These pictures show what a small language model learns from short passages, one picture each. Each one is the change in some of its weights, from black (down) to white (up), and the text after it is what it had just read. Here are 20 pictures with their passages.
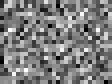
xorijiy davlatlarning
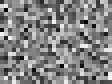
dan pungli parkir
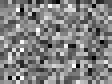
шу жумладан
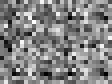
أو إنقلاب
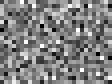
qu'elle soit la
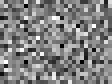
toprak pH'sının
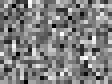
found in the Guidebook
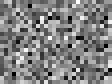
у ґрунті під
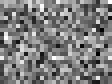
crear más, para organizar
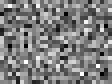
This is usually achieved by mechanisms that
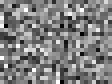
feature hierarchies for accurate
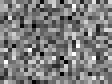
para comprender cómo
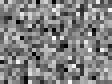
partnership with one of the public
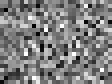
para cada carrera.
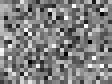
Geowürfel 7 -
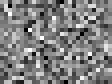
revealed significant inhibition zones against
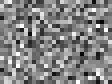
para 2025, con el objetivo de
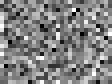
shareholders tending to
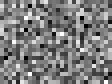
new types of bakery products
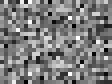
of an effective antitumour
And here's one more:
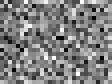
enfermeiro na implementação de
